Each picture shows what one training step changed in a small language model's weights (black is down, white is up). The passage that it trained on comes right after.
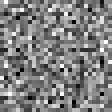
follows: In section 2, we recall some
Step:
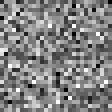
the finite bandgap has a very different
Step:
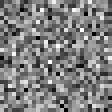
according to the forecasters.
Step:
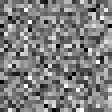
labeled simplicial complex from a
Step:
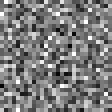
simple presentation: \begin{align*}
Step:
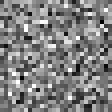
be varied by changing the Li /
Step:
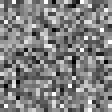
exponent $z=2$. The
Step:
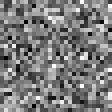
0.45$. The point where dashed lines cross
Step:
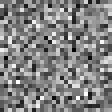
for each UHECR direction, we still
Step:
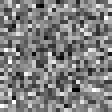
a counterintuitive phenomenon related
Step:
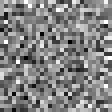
HaiDian District,
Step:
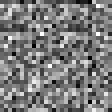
concrète du pied
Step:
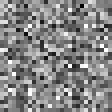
variational development, the field is provided with
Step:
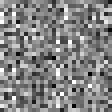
For the example, the only dependence is
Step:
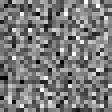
\end{Cor} \bpr We
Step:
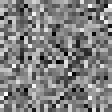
property and the limit, denoted by $\overline
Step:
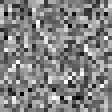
potentials. In this case it is most
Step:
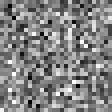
estimate which (in the real case) is due
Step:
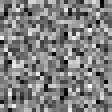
Kalinin, S. V.,
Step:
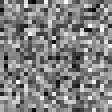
bound (\ref{feasibility}) with any
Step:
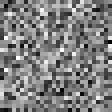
\Upsilon (1S) \vert
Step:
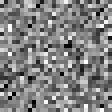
position data sets obtained by high resolution
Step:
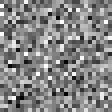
VeRMinS is proposed at this
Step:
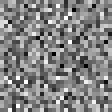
statistics in the training set at these
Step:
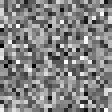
(obtained through Gurobi
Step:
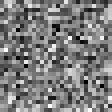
see that there exists an integer $M$ with
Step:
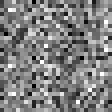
to homogeneous substrates or substrates
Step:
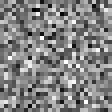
while in the one-dimensional case it is always
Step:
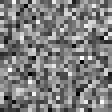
$i < t$, it follows from the above
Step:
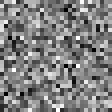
the temporal evolution of selected
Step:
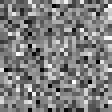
angle $\theta$) by (see for instance in
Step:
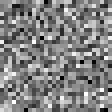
$GCH$ holds. Hence, for a
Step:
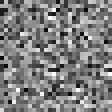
% In the above we used the fact that
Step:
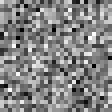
is much less than $p$). Thus, the
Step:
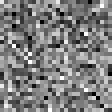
help detect forgeries. |
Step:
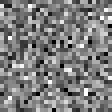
which illustrate a typical scenario of the
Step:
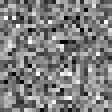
\lesssim m^*$ ($m^*$ being the
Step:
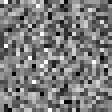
, \nonumber \\ \tilde{K} =
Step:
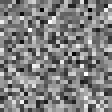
enough to show that $l_g
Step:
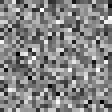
the fact that the connectivity is infinite,
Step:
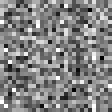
and correct formulas, i.e.,
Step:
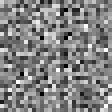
is only when this density is much greater than
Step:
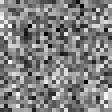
electric field values are: (a)
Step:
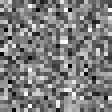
global existence of (asymptotically flat) solutions
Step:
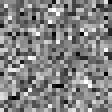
Since the maximum degree removal, step
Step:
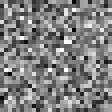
$r$:} To show how good our methods
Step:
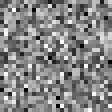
quantized. Topological $A$-model
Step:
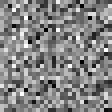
does not change the absorption rate.
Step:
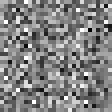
difference in parameter fit demonstrated in Figure
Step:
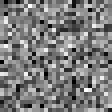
multi-talker models on both overlapping
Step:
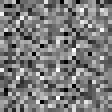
\end{align*} are all positive
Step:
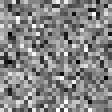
edges $\Sigma_h$ are numerical approximations
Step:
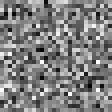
data were received from P.
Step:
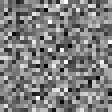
final term we need to examine for this
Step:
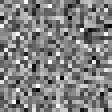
audio deepfake detection
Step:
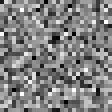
expected to dampen the more
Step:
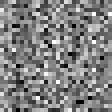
regions. Our spectra cover the wavelength range
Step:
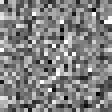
interface component is considered, that is each vertex
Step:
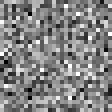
are consistent. \indent However, the situation
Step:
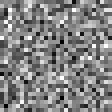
$\dagger ${\small Institute for
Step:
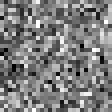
using the $\delta$-function. Then we
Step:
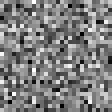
to the southeast, with nearly
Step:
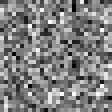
ambient temperatures. This
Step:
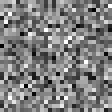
example, solvent weight loss during the time
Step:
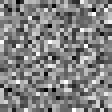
uniqueness can be obtained, as a
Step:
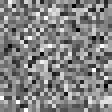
nodes operated as part of the Pacific
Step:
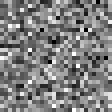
of changing sequences will be discussed in
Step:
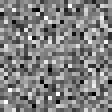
chemistry, mechanics, etc.
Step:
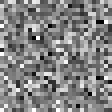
to select the appropriate
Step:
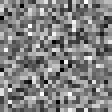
Lindenstrauss and A.
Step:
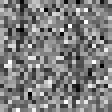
\eqref{26}, we obtain the following
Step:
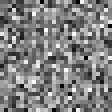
quotients of $A$, with
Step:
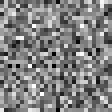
crucial to understand the evolution of
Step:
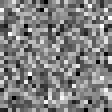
critical (QC) phenomena in strongly
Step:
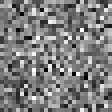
inverse to $x(z)$, to be found
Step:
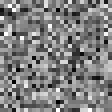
technique is posted on the web
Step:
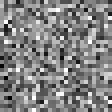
$\nu \bar \nu$ pair, rather
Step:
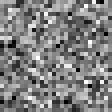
$(**)$ via local and global flat
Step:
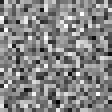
The MW were delivered to the
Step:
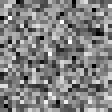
band-gap energies of a series
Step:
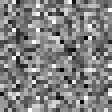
$k\neq k_*$ and
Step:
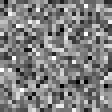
for every $x\in E$, so that
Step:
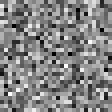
demand. To enable the DCA
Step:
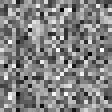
$I$. At the same time, we can
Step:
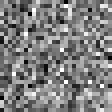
Hilbert space.\,A sequence
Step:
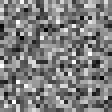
obtain a fiducial result,
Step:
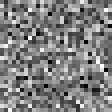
video. The results of our
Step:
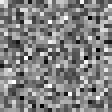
gives rise to multiple possible solutions was taken
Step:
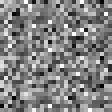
To reduce potential contributions from signal processes,
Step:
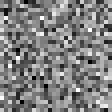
available electronically. The Q column describes
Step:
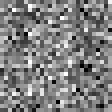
dissipative regime, WI
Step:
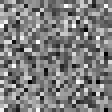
the neutral molecules have been optimized
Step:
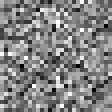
is far from the allowed values,
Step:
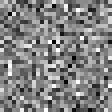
For the 6-body problem, we assume
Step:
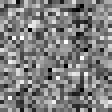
$E_1$, which is discussed in
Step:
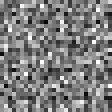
Johns Hopkins University
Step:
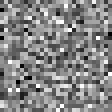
is noted that the as-grown
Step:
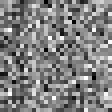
group conjecture. {\it Proceedings of
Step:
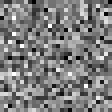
\eee We regularize this divergence
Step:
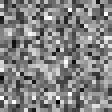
use of the {\em transition operator}: $$
